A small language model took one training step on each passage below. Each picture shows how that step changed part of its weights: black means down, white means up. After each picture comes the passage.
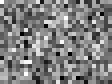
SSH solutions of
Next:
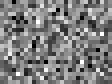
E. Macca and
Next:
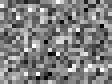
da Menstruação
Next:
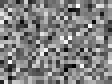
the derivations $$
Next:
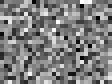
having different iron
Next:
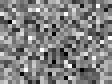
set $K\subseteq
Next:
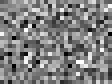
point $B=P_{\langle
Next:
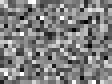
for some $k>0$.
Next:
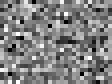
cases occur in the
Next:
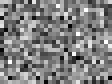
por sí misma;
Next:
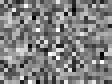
Crusades and the
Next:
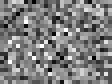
parameters should be
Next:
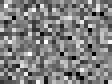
is given some orientation.
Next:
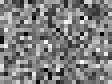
Amon and Aus
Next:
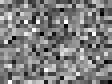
SW perturbation
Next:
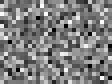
into five treatment
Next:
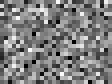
з соціально
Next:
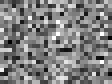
final manuscript.
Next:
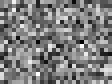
the value ranged from
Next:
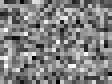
the penetrating
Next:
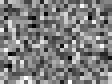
Cce² que vende
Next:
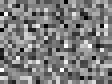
pillar of our human
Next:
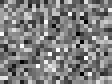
in the first two variables.
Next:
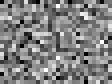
a bounded domain of class
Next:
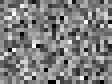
respective intrinsic
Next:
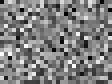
minbarlarda kam
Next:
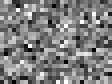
(d) temperature
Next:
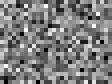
and 75 vertebra
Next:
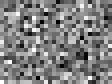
mm bo'lgan
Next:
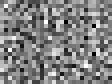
involved the use of
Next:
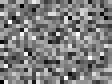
y recuerdo
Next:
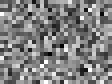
va tajribalarni
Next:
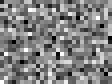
component to that class. If
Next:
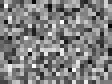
uses measured wind data
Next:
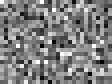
rarity and conservation
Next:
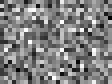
ва таълим
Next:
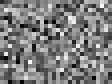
eigenen Bild**
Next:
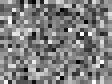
BN interphases do not
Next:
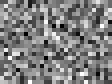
in the following diagram in
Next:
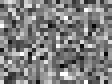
so'z boradi.
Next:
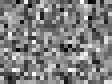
draft Author
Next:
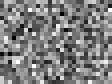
boundary conditions, well-posedness
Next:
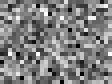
development. It is proved
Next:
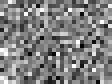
they may return to
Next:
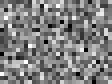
geleid dat zij
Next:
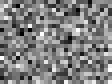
meaning of life
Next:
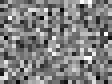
conjectures regarding
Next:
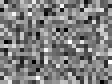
for Delaunay
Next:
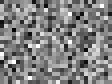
pedagogik -
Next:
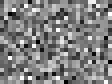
$B$ designates the
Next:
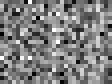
behaviour of the
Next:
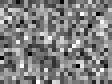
the large number of potential
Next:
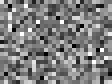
Commissioner fo...
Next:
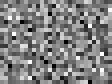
capable of satisfying their
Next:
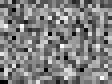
the parabola given by
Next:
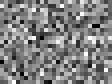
de México.
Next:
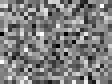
organisatie van
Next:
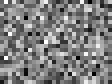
dinilai baik
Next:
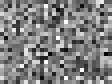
methylation and plant
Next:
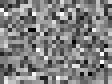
sparse, which significantly
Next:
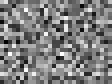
den einzelnen
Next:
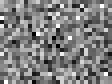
and then present our proposed
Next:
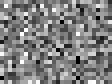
is a relative numerical
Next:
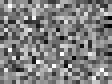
uchun yomon
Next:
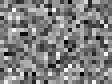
factors influencing the
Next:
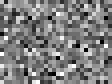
va xalqona
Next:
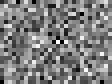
state military
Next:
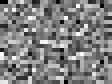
genel işine ve
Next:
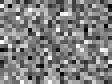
обучения на
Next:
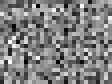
while giving similar
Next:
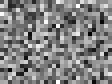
be replaced by
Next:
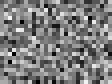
projects, it is not
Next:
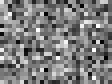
& Strmota,
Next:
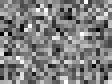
proof follows the similar four
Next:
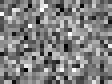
such as diabetes
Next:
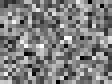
masih menjadi
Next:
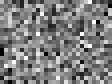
A direct link to
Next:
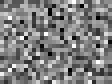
protection and conservation
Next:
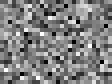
causados pela
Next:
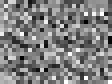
in DTG curve
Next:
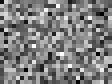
non-zero morphism
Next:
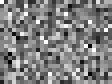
The electronic
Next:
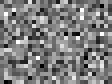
0$ and $\supp
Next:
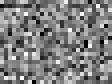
is essential that operational
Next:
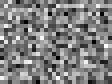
presentation of lexical
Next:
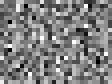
oriented associativity
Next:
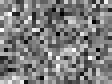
P, Ju C,
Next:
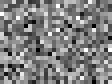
by the Professor.
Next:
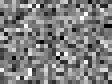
essential unit of a
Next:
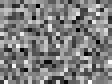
especially when there are
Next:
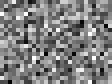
by exploring how
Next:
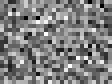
tensor product of
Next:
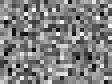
isomorphism. By Lemma
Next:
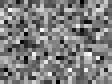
the convexity between points
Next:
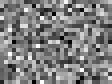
elegant proof that the
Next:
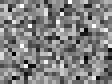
polynomial. These
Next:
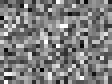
satisfy the requirements of
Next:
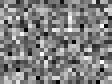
the third week,
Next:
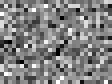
and $E_2$ from
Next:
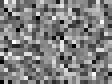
parasitarias de
